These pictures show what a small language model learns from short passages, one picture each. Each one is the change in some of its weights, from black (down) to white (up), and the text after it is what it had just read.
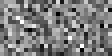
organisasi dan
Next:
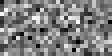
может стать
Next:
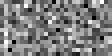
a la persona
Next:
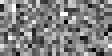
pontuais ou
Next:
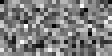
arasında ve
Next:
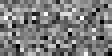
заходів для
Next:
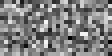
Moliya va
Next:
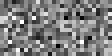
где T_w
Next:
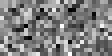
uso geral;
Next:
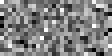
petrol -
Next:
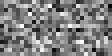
naqd pul
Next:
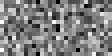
wenn sie
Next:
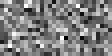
emanada en
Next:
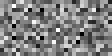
estado atual e
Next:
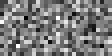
антител к
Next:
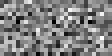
но чаще
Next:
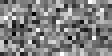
у готельному
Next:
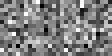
el espacio
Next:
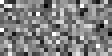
rigidez com
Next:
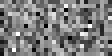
qismi va
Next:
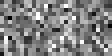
en lien avec
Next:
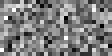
stata fornita
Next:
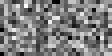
a la edad de
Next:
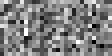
el abrasador
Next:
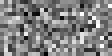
notes on
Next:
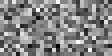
qui voit
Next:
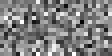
в Україні.
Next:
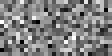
В одном из
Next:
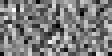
una serie de
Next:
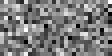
ketishiga va
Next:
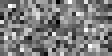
ser un deporte
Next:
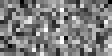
baja en
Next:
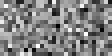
la société et
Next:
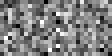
prática quanto
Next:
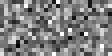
atividades que não
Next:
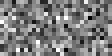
Федерации и
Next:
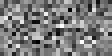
без значительных
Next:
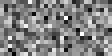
g. Linear
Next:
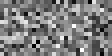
of subjective
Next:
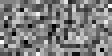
Seals and
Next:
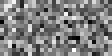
et de sa part
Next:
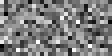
система основных
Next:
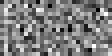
er hinandens
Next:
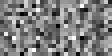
la revolución
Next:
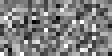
направленных на
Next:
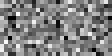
siguen son un
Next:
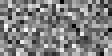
barcha turini
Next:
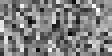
enriched with
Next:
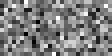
caso no estado
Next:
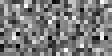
a las necesidades
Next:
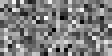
bahan dari
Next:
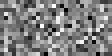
ses rengi
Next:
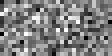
может быть
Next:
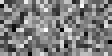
este abordarea
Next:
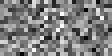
de actores y
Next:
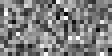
conforme se
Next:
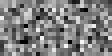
uso clínico
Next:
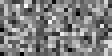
a la presidencia
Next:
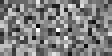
que não atende
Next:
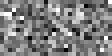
terang. Hal
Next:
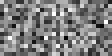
aplicação que
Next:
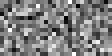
Ce taux
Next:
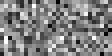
en inclusiones
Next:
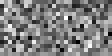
com determinadas
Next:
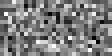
Nel contesto
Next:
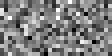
su escritura,
